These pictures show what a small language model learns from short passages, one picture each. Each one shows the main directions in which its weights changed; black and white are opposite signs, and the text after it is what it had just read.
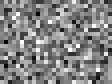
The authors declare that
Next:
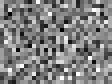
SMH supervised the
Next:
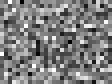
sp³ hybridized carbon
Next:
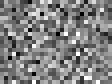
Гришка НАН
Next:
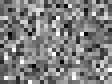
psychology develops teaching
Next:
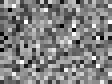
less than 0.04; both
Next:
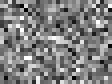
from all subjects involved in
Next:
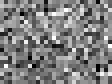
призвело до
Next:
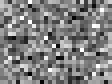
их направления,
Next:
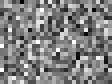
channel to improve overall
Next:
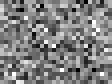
indicates that plain weave
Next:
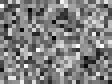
extract is on the rise
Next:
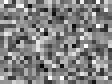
olib borilmoqda.
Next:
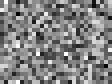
The urea-based
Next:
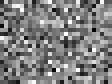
carry out the plan: analysis
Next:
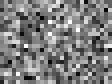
in the scientific and practical
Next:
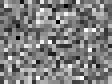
presented, without history of
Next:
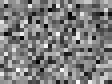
Distinct values 2
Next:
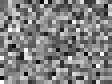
anisole, and
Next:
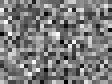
Dep. Legal:
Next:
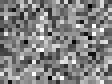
it if we get it
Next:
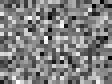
tartib intizom
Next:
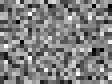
a reward value 5. The
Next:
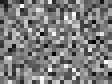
mg to 85 mg
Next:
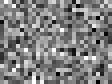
mainly consists of three different
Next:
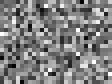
doilea rând*,
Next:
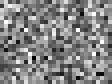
ijodi emas,
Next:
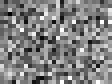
en contenedora de
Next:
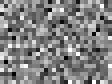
the robot units,
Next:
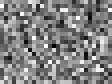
по-різному в
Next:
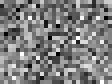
in this rare disease at
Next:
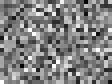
the mangrove swamp
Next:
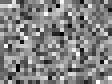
bau Berdasarkan
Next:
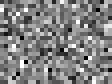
animal use. The
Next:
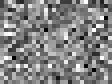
некоторые основные
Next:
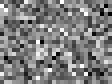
The recent study was approved
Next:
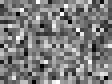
interface areas between vugs
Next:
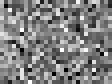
to improving the relevant components
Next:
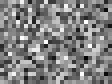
nisbatini aniqlash
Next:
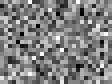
V. // Bolshaya
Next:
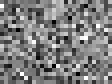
steep rise for the
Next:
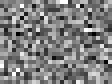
an alkalophilic
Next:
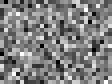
razoáveis e
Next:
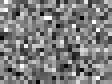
the flexure characteristics of
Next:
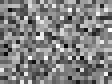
against learners in the
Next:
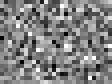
good levels of awareness
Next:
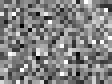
The results were presented via
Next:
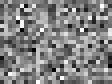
promotional materials as well as new
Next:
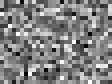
tornar o ensino
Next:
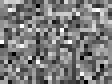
The graph complies with
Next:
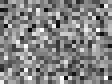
matemático. Se
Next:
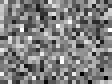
the creation of numerous
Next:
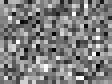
en mi regimiento,
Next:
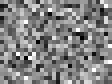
системы как причина
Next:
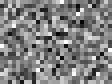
• Supplier
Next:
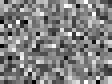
greatly enhanced with
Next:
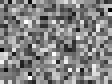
la puntuación de IE
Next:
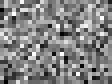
is unlikely to be
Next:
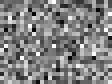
connecting biodiversity,
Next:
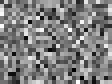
yetuk ustozlar
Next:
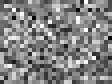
цилиндрах на
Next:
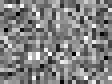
according to type of challenge
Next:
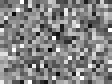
the total number of pixels
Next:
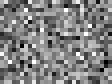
пріоритети та
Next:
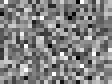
conflitos, atendendo
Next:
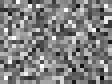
на ринку.
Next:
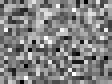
talablarini qondirish
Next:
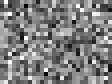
as well as architecture
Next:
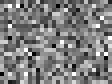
Open Data Commons
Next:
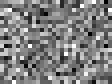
of Maxillary and
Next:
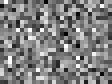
free to email them
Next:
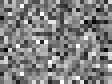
be considered for future research.
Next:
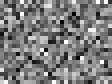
some cultural differences and expectations
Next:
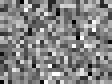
case) and when g and h
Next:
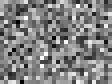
estructura en comunidades
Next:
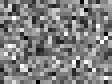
las oportunidades que
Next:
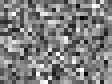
planeta teria alguma
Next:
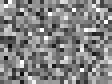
основой для подбора
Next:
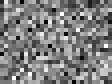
noticed in the treated
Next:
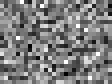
a value of about 100 around
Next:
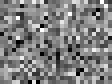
the fitted curves obtained
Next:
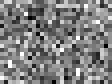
has been made towards standardisation
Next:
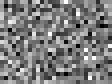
to understand the concept of the
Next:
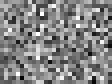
performances (AUC =
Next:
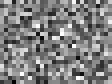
proporcionando, de
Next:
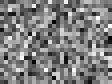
celles obtenues à
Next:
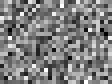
trying approach. In addition
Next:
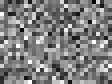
specific goals: to form and
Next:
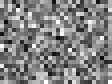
filhos da mão
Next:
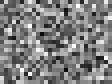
underscores the necessity
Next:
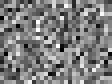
1: At Admission and
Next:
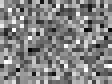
the human identification in the
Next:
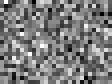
in indirect,
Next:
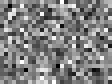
caught public attention to
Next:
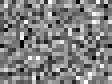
people of that time and which period
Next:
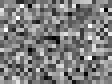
belief systems in order to
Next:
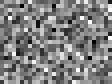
immune activation in
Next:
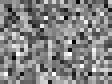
The most suitable amount
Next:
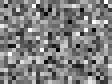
data of the complexes are given
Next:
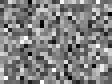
e desequiparações
